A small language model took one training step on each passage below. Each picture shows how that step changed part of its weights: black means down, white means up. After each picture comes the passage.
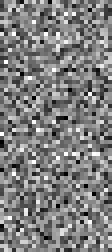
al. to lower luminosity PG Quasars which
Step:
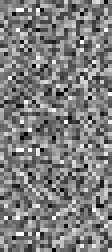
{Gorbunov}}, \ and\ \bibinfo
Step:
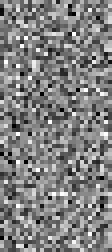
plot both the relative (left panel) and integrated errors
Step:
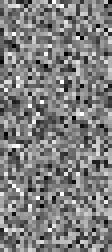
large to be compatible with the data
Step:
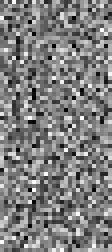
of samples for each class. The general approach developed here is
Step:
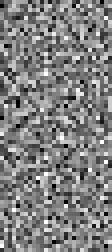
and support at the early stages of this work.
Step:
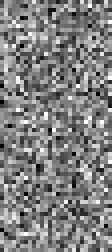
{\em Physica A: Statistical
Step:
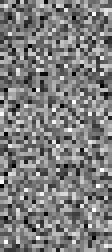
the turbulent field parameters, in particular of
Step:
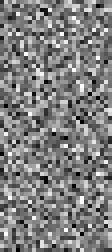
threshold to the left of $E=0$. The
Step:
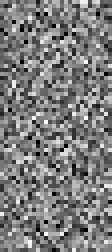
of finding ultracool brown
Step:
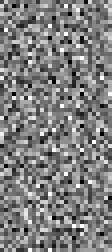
solution for the capillary force between particles requires solving
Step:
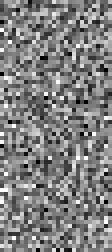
individuals; however, considerable inter-subject
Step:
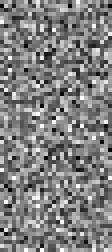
$b$-value estimates may not fully capture the
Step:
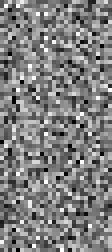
compromise is therefore found for intermediate values of
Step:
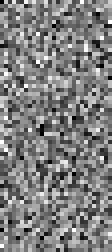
for exclusive Higgs production at the LHC,
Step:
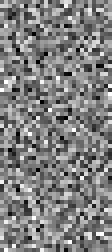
are constant between policies, and either increase or
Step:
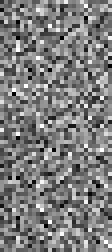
Fund of Key Laboratory of
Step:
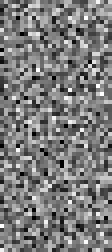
become evident [...] to come into
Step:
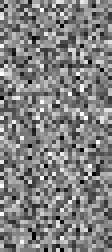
Collaboration followed a suggestion in
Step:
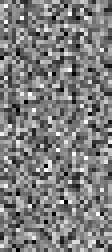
$\eta$ is defined via stress field $\sigma$
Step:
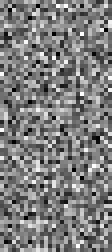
In these networks all ties are independent, and the probability
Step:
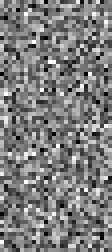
where $U_c=\sqrt{\sigma/\rho
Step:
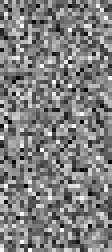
mitigated with a well-designed
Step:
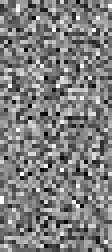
the presence and late decays of the NLSPs can
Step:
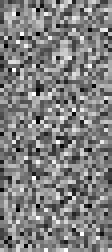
confirmed that the relative strengths of the emission lines are
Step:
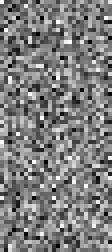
matrix $h(\alpha,\beta,\phi)$ is then
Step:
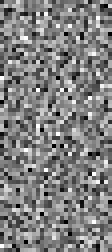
$\pi$. The same behaviour was found in structures,
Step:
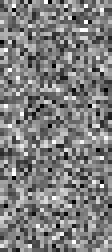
archival multi-wavelength data with newly
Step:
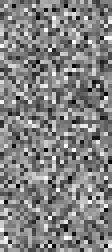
$\mathcal H_+$ iff the elements
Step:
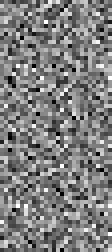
levels, the multiphonon trapping mechanism is
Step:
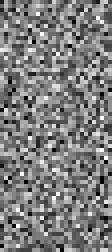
yields more optimally (lower precision) trained
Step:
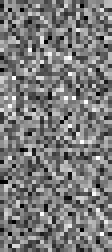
for demonstrating non-Abelian
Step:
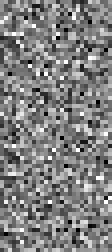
was found to be increased with the treatment time by
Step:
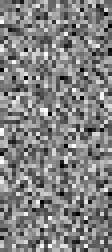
this purpose we will exploit the
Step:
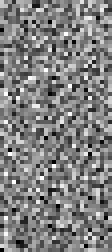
October. While we do not use this information
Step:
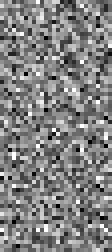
with an $M=8$ magnification, which we
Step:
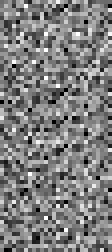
largest Lyapunov exponent,
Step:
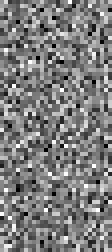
from NA22 experiments is special. The Hurst
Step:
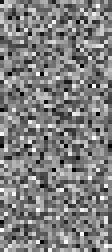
offset in between and are coupled by an attractive
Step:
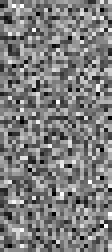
associated with each blocking level, respectively. The blocking
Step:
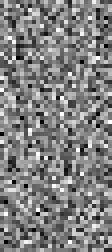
in society [1] because it only becomes
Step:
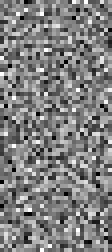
shows an illustrative example: replacing the central hole
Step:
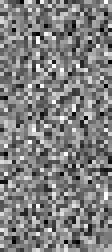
\to \R$. \item The random measures
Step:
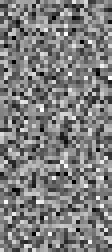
polarization, and the third term, called TBF
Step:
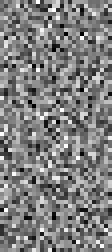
a superposition of bare states from many
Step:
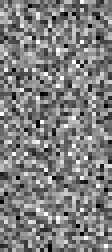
a Class~I object with an optically thick
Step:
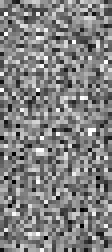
We may notice a concentration of sources near the
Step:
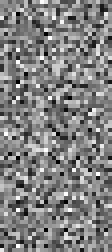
$\mathcal J$. For the radial--axial
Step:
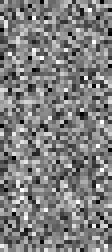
cross sections showing results of the attempts to
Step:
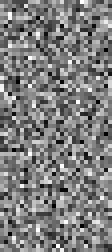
clarity, we reinsert $c$
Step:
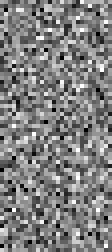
moduli. As a result it is possible to compute
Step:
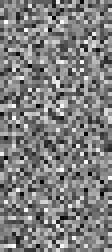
| St. Dev. Repeatability
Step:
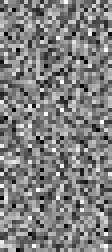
start the search (E1). This is an example
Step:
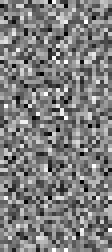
possible combinations. The algorithms are useful for large
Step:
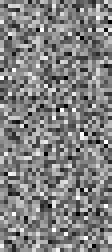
studied here, in which one or possibly several
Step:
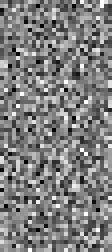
factor below 0.4. Therefore the expected effect is very
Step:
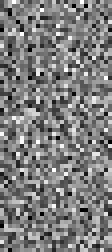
is of utmost interest for observing the
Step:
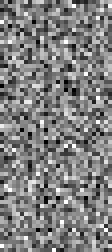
with magnetic flux eruption events that reccur on
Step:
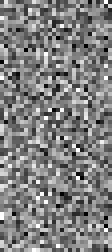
is important to the internal structure of the resulting
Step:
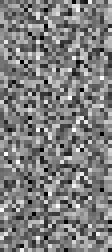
the metric by a rotation in the intrinsic space of a
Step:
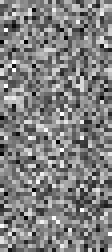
Java code semantically equivalent modulo
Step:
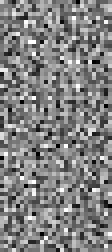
perturbations $\delta\!\tau_k$ give contribution to
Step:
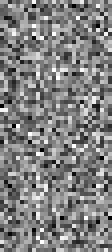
2022, the data in one day denotes a point
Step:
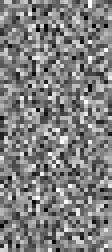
query can take the form of a text string, which is
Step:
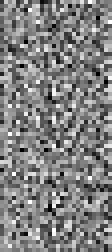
(IQFTs) have been applied to
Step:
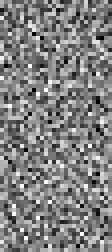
have the important differences between GR and our scenario about the
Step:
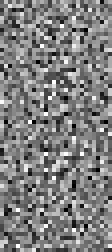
shown that the exchange energy of double quantum dots
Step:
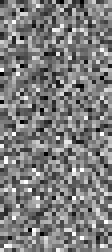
warm-viscous inflationary
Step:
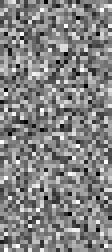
clear identification of the relativistic effects present in their dynamics.
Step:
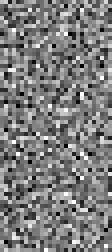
the sector of the additional variables. Because of this
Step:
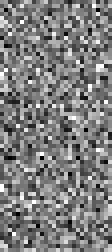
and all of them are manually labeled on a
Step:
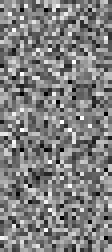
expressions in equations \eqref{Rexp2} and
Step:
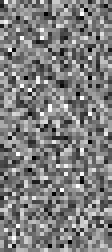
to the spin connections of this latter curvature.
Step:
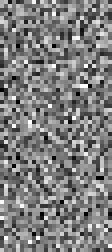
the past. In order to create a new
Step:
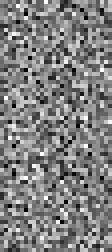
decoherence phenomena might lead to effects which
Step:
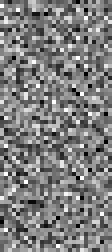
For both the Astro-1 and Astro-2
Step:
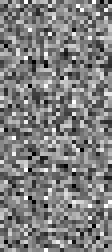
scaling behavior of the low energy spectrum and the evaluation of the
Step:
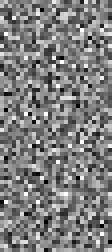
W$, such that the narrowband array response
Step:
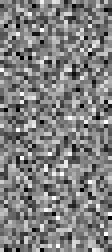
density $\sigma$, ion density $\rho$ and electric field
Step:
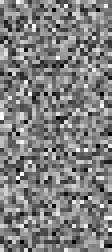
the finite-time Lyapunov exponents increase
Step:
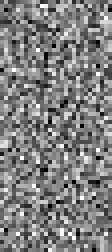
the RIS-assisted paths are
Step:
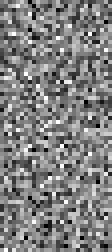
dual curves. It was shown that closed form
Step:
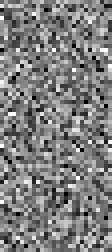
where a finite fraction of the particles are driven through
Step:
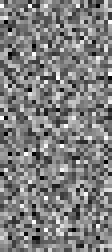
in general, as the regular Casimir effect
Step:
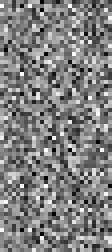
q_3 = uud$ and $q
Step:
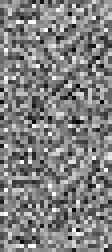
\hline \\[-8pt] Off static
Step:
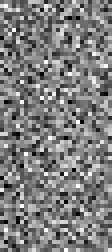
of the matrix $V$ on $\F$ and
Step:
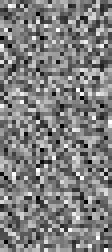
between the experimental data and the theoretical fits grow as the
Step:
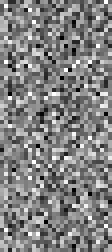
\begin{equation} \delta_1 = \sigma
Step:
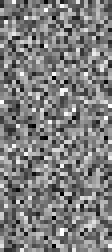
same. I think if we define $v$ of
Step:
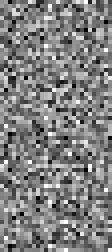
the stronger the coupling strength, the longer the
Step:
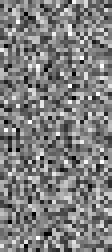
and when neurons can be only excitatory or
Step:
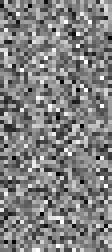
acting on a generic observable through the procedure
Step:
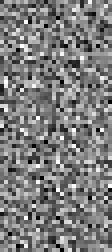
to compare, for instance, the performance as a function of
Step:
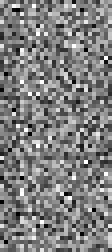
purposes of comparing with the approximate estimates
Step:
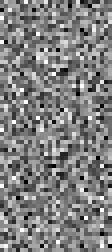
SSBC, collaboration with the
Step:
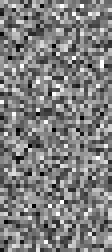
slightly off the high symmetry location. Low hole
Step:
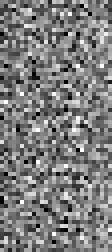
respect to the polar plane. A source observed
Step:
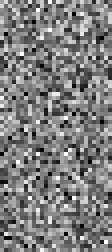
to a corner in the moduli space where the
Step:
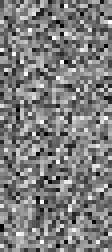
and $\tilde{h}\tilde{\boldsymbol{\rho}}$
